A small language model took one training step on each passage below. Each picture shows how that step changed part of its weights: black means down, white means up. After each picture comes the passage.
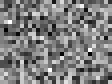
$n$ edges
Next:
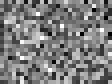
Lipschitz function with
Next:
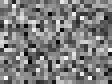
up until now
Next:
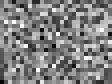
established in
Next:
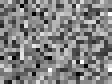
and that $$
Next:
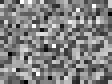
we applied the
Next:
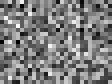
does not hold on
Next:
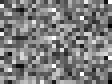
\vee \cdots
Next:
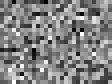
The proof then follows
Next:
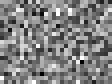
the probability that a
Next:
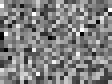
the minimizations problems
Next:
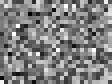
continued fraction
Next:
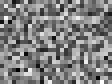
it will be a
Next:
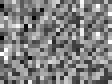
need not prove the
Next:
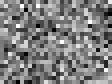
there are finitely many
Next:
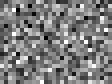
in Appendix A
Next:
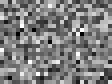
to the surface
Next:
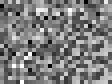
right side of
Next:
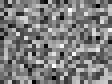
next section we introduce
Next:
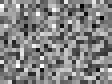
and its computational
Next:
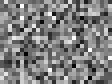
$E$: only
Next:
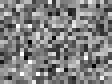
polynomial equations in the
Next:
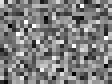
In particular, we
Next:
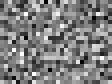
entire dataset
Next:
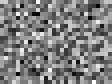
but also to derive
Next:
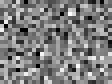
Call such a
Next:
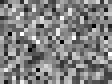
HT core
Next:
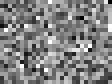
that $$ \hat
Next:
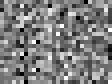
j \in
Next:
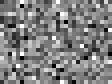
\otimes 1 +
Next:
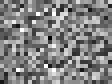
equation constructed by projection
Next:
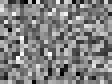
a better
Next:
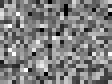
of Foata
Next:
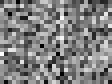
initial parameters.
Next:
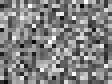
In the similar way
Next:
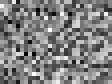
settings and to
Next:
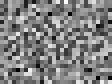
line is a
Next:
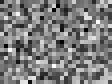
given in Table
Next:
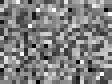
dependence on the
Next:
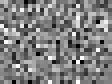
have on the lower
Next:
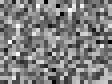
most expression are the
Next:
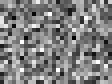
c Q, c
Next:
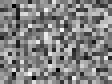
= \rho
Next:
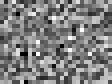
it is compatible
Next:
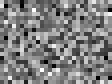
is symmetric around
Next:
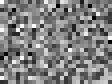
minimal non-negative
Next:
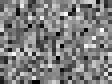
an Artin
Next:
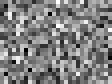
velocity has
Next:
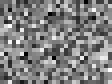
obtaining this
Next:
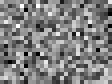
There are other operators
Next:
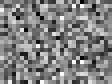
On the other
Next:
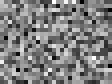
is unknown whether
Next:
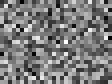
dominated by
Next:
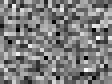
same. It now
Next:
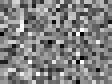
under the condition
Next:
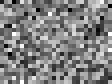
contraction $$
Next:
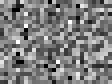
includes most of
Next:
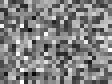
run with parameter
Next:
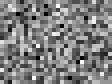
the bracket is
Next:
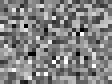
consider the following
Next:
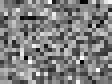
and the associated discrete
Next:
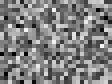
shorter paths
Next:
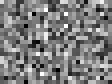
taken over all
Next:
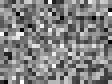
local existence and
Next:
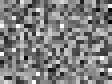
reordering the
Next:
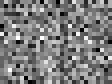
A})$ for its
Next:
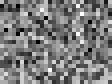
$C$ of
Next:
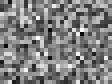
the number of
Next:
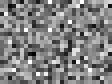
following theorem for the
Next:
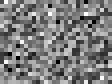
contradiction. \qed
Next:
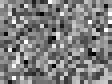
transport's matrix
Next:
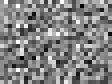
to work directly with
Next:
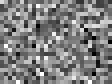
can deduce the
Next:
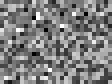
(which serves
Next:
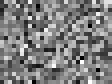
in the next section
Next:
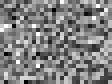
see, it can
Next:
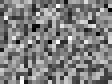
conclusion is
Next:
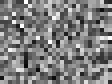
play according to
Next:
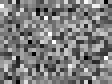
versions of
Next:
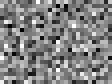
closed fields; as
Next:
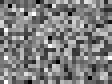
hull $\conv
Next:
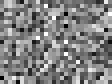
go on with the
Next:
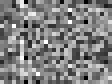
completes the
